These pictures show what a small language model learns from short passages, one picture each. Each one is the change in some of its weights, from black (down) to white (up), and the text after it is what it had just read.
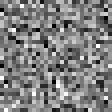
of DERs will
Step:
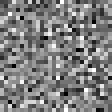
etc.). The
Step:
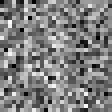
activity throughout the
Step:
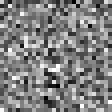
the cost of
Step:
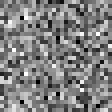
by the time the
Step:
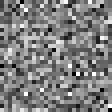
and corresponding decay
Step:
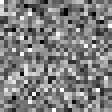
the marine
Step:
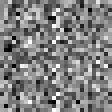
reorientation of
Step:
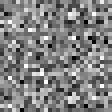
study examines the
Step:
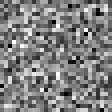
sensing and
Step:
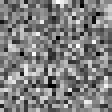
the patient's
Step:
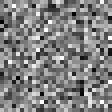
beradi, inson
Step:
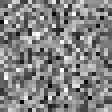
strategies in the
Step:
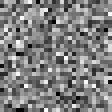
is essentially
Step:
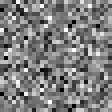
It is seen that
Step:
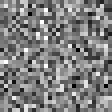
ta'lim va
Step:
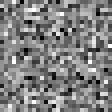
and four inner
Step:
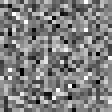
отношение к
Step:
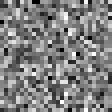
ao longo
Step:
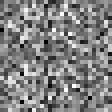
the difference in the
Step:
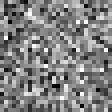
interested in a
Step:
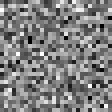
is a disease
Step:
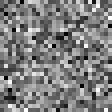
plant becomes
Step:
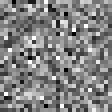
más allá
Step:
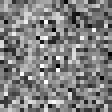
its conjugated
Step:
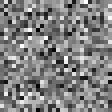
an essential
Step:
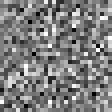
the Fermi distribution
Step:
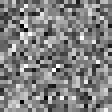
integration with the
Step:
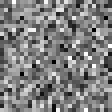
modes, which are
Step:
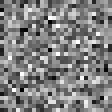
the others as
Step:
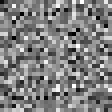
output consists
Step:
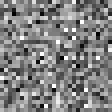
form Class of
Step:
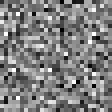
amongst these
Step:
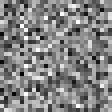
request, the
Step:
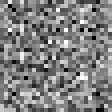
reservoir is
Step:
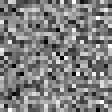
state of play of
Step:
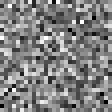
the rapid
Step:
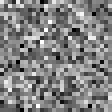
exist before is
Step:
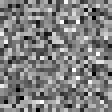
Er is geen
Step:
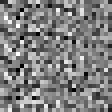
skill dill
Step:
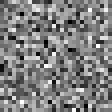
of γ on the
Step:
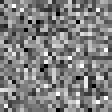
the border.
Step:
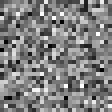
is governed
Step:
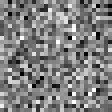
Weyl group
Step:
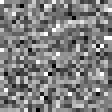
zigzag distribution
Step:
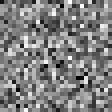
the atom. It
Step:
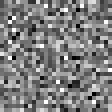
was measured using the
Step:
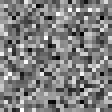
da sala de
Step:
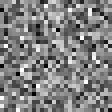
equation (12),
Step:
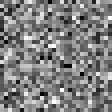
complexes and
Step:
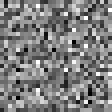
database of
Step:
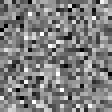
Science Law and
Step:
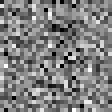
des patterns
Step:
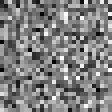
ser humano
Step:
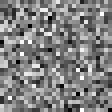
managed by two
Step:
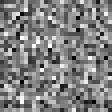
expects from any
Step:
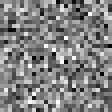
mais alta
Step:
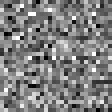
valores de la
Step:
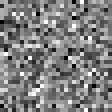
for the treatment
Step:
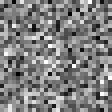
and prime edge
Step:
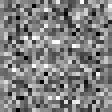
promise to
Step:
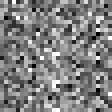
участь в
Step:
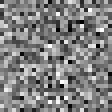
a new standard for
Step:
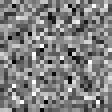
is growing to
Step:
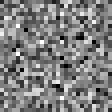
Like in
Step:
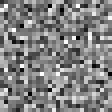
Republic of
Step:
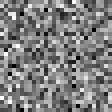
consistency for this
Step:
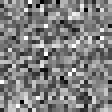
study shows that the
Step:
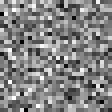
Wagener R,
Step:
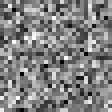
began to develop.
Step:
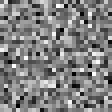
negli anni
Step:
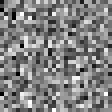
the limitation of the
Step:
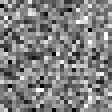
boarding model based
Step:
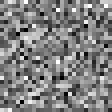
begin with,
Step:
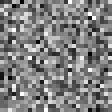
factors, yet
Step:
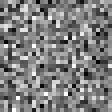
are computed as
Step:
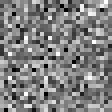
prefers other
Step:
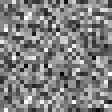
matrices of a
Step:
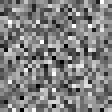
this work. All
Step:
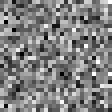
latter comes
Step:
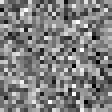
The aspiration
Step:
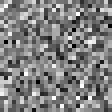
by manually
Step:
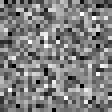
of solar electron
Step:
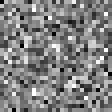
which adds to
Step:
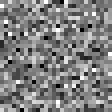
bu biron
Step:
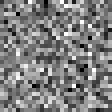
launched the
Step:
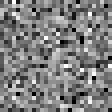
только к
